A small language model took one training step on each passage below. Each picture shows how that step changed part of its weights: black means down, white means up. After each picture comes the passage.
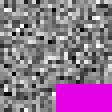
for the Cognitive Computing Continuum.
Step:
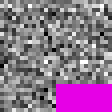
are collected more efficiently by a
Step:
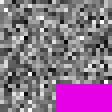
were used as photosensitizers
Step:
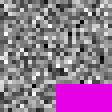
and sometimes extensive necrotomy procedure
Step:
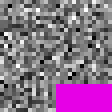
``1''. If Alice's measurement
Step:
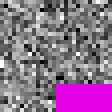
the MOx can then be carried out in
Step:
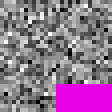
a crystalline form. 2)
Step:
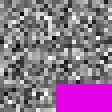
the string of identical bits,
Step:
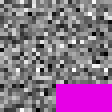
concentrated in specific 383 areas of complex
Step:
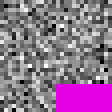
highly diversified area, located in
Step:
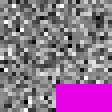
5. CONCLUSION Fast food
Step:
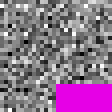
other health care providers to promote
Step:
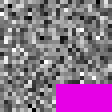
retains the self-similarity
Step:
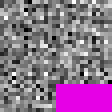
of agreement result of 82.75%
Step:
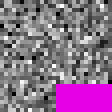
above, there appears a possibility for generalization
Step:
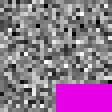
need larger samples to tighten. And
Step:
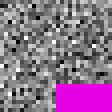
and science, and technological readiness toward
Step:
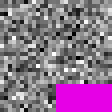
novice programmers may rely
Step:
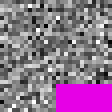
web device developed by Sri.
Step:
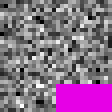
protein (RFP, clone
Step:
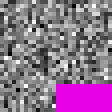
raw data due to sensitive populations and controlled access
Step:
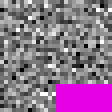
of the scaling field $u_I$.
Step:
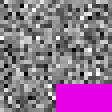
picking up different optical phases.
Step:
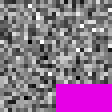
indigenous people have learnt to
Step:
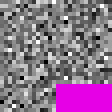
mixes were satisfactory, although the
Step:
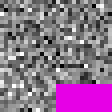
shown in Fig.~\ref{Diode},
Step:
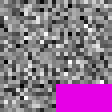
the microscopic limit the eigenvalue correlations
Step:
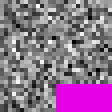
Kobo 7 Moisture stress
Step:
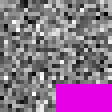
of the ground state energy $\Delta E=
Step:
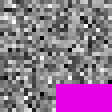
the output layer, the linear function
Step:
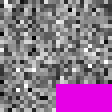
on figure \ref{spike} as
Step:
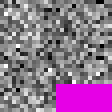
point %we use a root-finding
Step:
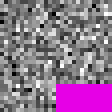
of fatty acid oxidation
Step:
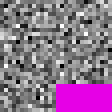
2.8$ and a gas made of
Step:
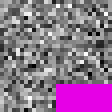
The parameterization of the neural network causes correlation
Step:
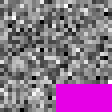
division for business analysts, create a
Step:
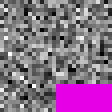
emotion. The lack of facial
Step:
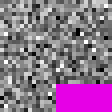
SWePT method was evaluated taking into account
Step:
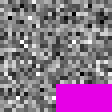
on aortic smooth muscle
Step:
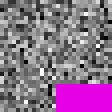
are governed by time scale considerations.
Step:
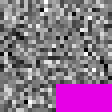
modular forms are the same.
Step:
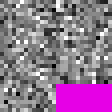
only national formulary that is publicly
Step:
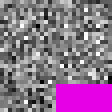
data structures. The performance characteristics of a workload
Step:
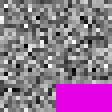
the structure. One of interesting results is presented
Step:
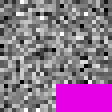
polarization orientation is reconstructed in the instrument
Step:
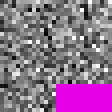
compounds are consistent with those of the
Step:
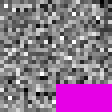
practice forest utilizations suitable under not only
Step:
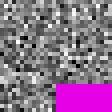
unique opportunity to gain a solid understanding and experience
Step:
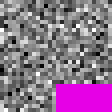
soil and markedly increasing humification and overall
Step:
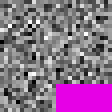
damping coefficient. In the simulation we choose
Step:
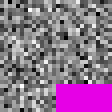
video. This is particularly important in the field
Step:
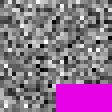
temperature $T_{\rm p}$ can be
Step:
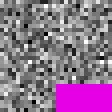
they require going backward through the energy
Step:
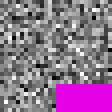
double lap joints and
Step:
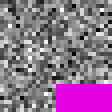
products: \be \label{law}
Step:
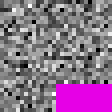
such as photon (phonon)
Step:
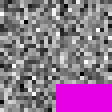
performance as well as lower viscosity.
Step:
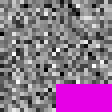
RiVEG, our approach demonstrates significant
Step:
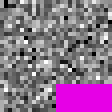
women. It usually develops as a result
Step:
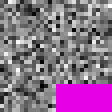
of the out-of-plane component of
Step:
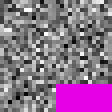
cross-section of the process with the lowest
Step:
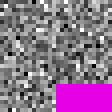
probe. By treating the
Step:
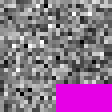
on a larger sample. By using a comprehensive
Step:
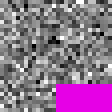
PSF directly using the PSFEx runs
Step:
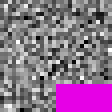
rapidly to enable further grain growth and
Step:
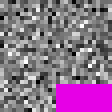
Nevertheless, the number of compatible ground states
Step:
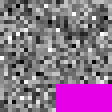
spatial momentum decay to zero quickly and
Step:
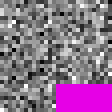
Merrill. Considerable work on
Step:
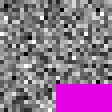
variables between the two study groups (n =
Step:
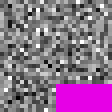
account will be seen in comparison with the measurements
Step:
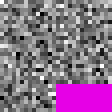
between the profile has been enlarged
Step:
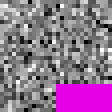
apparatus lead to self-shading
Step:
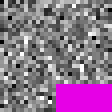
suggests that the scholarly record is
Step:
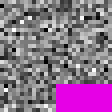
assignments. The results presented are still
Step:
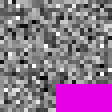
astronomy stands to benefit greatly
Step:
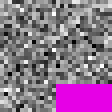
in $\H_m$ with
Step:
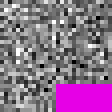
PhU refers to full analogues, due
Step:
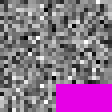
fuzzy degeneracy (bin size of
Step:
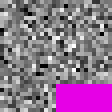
All the models above are initially subcritical
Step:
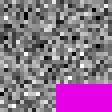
is the first-order Taylor expansion
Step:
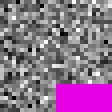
of transition to IFRS , as well
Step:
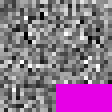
and statistical properties. Furthermore, the
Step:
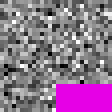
then scaled by a factor that was adjusted
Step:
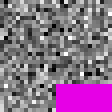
described as Brownian particles. The
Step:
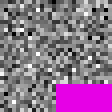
As a conservative simplification, we will assume
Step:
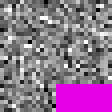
these methods are only used in special projects and
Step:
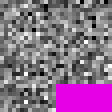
specifically. In these respects, the public
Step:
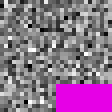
found for the ascending velocity. The
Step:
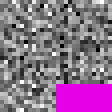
crushed into a fine solution in
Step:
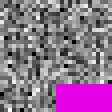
a model which also takes into account linear
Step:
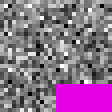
other side, it plays a major role in
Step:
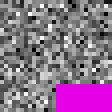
was treated with intramuscular
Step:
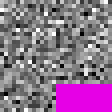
of high-power RF remains a
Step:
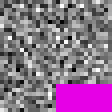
Finland and Sweden since the
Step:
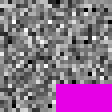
III when the central star is completely
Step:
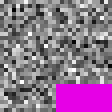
IoT system and its requirements.
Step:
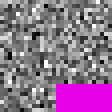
whole population of the survey into four major
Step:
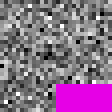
$h_f$ is then a function
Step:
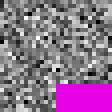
Ltd., Japan, whereas, the
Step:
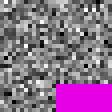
stability. As is well known, an
